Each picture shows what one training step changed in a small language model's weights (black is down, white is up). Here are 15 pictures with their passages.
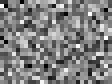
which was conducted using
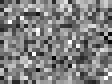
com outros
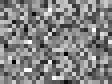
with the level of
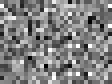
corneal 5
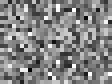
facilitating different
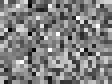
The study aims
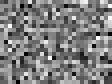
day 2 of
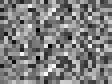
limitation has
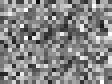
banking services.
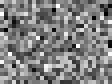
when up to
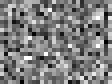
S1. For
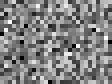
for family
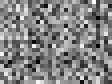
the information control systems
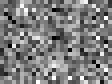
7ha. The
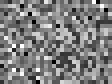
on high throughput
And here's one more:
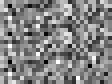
additives and
